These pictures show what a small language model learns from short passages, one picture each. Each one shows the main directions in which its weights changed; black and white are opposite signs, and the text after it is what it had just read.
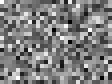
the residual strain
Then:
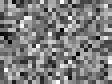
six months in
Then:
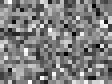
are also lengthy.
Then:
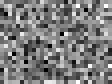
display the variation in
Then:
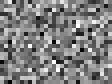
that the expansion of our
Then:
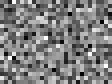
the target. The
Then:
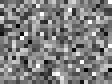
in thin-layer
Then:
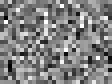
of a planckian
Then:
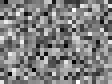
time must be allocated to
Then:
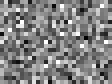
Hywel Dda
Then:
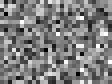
and gender in the
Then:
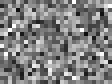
oxidative stress
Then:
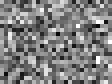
of a common set of
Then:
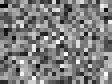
four subsystems each
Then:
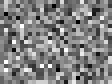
and utilize organic
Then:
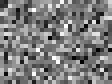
for an entangled state
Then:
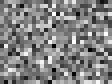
< 1$ are linked
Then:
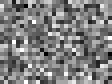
up to 50cm³ using
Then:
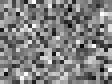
a scholastic
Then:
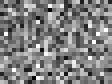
In this case we note that
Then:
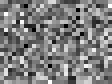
recombination of existing
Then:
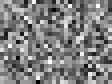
by dS entropy
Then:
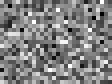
photocurrent produced
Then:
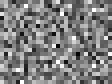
field reversed its sign more
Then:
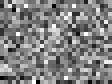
serum Mg amount;
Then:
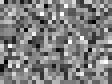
not an important factor in
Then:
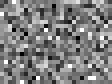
power-law index of
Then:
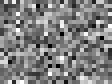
the market to adopt
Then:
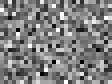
locally via a base
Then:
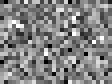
The first executive
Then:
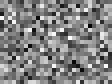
. E_2 is the second
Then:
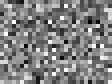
is one of the child's most
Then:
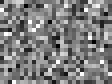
because the first excited state
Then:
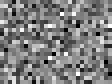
the bulge and thick
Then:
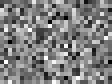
have been measured as a function
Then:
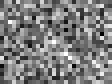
implementation are stipulated
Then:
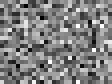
wider. On the other
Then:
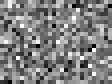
flat Euclidean
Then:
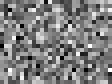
These vector fields are related
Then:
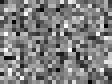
of mosquito,
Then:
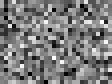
2020). So the transition
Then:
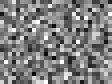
with one-gluon
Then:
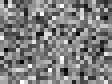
inform users about increasing
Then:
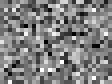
my instructor.
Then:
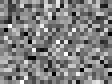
in various experimental settings
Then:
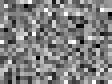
1}$ is the signal
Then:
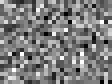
is very useful for
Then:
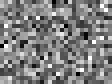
The net ratio between
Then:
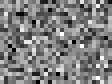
Land Survey
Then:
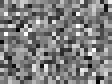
temperature change with respect to
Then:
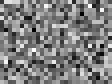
minimise the number of
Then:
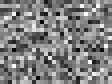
the Mid Infrared
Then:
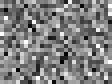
Remark 3. As an
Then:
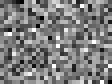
contribution of the excited
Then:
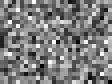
see that besides the
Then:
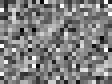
it is now possible to
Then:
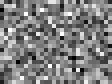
are not systematically more
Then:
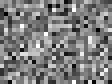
but with the model dependent
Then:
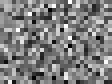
the inferred probability of
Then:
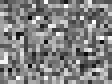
establish a
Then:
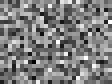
emission of NGC
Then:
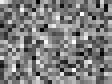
Ritz values are available
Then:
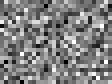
Salvi, B.
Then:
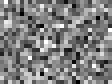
producing cementitious
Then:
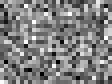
interest in durability analysis is
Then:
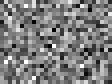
precise definition),
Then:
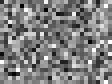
$t^2$ is also
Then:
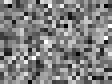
toolkit that can be
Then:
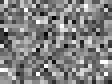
not remodel in later
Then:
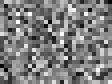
days frequency 7 9 8
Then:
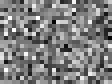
of biomedical data.
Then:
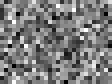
families, and
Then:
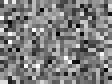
reliability, security and
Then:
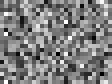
(3)$$ where k is a
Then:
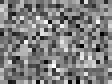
are illustrated in
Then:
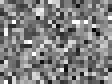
and is of great importance
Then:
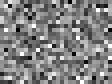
of encoding and
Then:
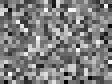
refactoring steps,
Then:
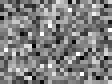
an individual molecule with
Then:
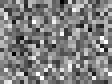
2 and 3 include the type
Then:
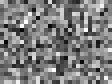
minutes time limitations.
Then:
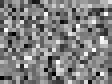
harms and comfort
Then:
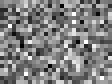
Houston 11 days
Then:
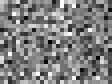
indebted to B.
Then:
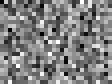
DLAs, although
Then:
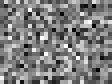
PET distributions
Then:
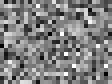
of its dependence on spins
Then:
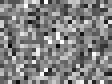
is dominated by the
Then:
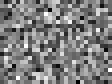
of transformed OCP
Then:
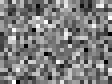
the authors have developed
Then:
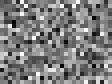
machine learning method to
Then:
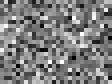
elevated beds for
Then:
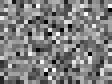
the lowest scale is the
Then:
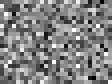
current density of 0.1
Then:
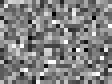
seen how the thermal
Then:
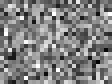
and 74 data points,
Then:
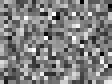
Calculating the
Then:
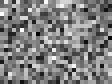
underlines the application of
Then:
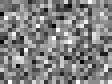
strokes variations had
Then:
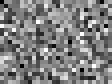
to overcome noise.
